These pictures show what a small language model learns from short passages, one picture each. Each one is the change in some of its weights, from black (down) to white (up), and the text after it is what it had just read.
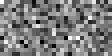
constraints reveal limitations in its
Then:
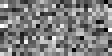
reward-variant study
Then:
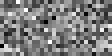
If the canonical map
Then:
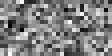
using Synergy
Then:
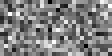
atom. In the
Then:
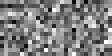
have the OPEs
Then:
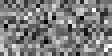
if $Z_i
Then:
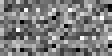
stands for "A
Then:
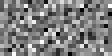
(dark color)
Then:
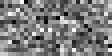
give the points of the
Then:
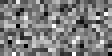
presence of donor
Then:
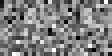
from a single center affect
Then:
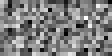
European Union.
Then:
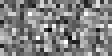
with the cosmological evolution,
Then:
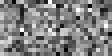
and staff of the
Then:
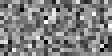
but will be precisely defined
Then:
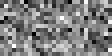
the most important part of
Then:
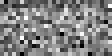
2 are isomorphic to
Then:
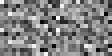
allows the determination of
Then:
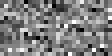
the Hermitian matrix
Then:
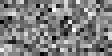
Again we see that
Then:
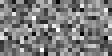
due to his two
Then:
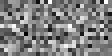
Passing to suitable
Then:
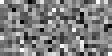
transport layer, supported by
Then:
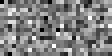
including rattlers
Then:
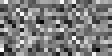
discusses infinitely
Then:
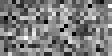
more exponential factors,
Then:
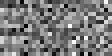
Pass Transistor
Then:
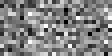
with the enhanced recovery
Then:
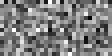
and, consequently,
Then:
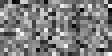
$$Precision =
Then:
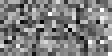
output coherence and corresponding
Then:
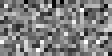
the Village
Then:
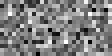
are equivalent to the algebraic
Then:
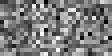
common to those in
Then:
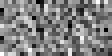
\par \noindent
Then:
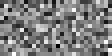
the best items. It
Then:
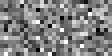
of Sofia,
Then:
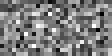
type), stored on a
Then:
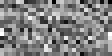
is the amplitude of the
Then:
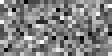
parameters are presented as table
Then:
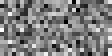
we detected firing
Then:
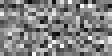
is reassuring
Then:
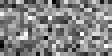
is a sum of three
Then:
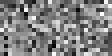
identified and conceptual change
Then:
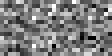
rule for score functions is
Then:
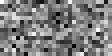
Panels A and
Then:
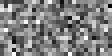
decade, remarkable
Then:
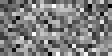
Design for Lunar
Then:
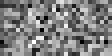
have high level of
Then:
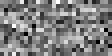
respectively. Applying the
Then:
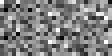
notion of what is
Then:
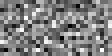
two choices; accessibility
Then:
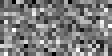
another test tube.
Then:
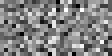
current study are available upon
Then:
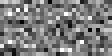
satisfy the first equation on
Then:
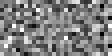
reason of this choice is
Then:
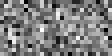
the other hand, the
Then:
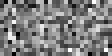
a question, one might
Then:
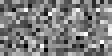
simulation), nor regarding the
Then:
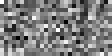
we optimize inequality
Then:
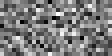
originally conjectured by
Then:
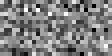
polynomial algorithm. In
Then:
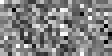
setup within the vacuum
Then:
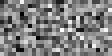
that epitomizes
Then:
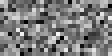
oxygen atoms, which are
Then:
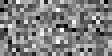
Else, it
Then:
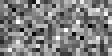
known volume of this
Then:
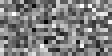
this quantity really exists
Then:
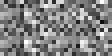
of $\Gamma$.
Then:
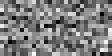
this case. Thus,
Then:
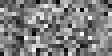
for their advantages in
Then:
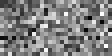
to environmentally responsible decision
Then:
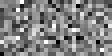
extremum seeking
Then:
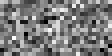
estimating resale values
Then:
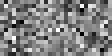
posts, selected using
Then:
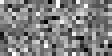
Fig. 2 Time
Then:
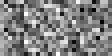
of matrix function computations of
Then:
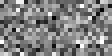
where $\zeta^2
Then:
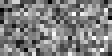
other two layers the number
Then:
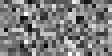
products of curves. Here
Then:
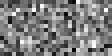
back to 5-6
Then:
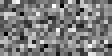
experiments. Further work could
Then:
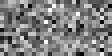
COMET Parameters
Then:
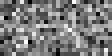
county 1 and national
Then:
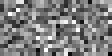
determine the relationship between
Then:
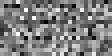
suffices to check without
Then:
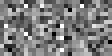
strength of the disorder.
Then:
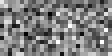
PAPR is higher
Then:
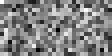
dynamics are due to both
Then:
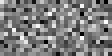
cloud computing adoption and
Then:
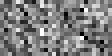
onto, and hence
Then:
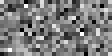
terms of the old ones
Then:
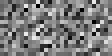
possible height change vectors can
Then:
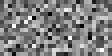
d) Inference:
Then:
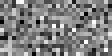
i.e. if
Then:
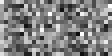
case of chronic
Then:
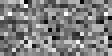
satisfies the above two
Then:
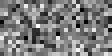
units that are a set
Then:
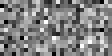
and $A$ be
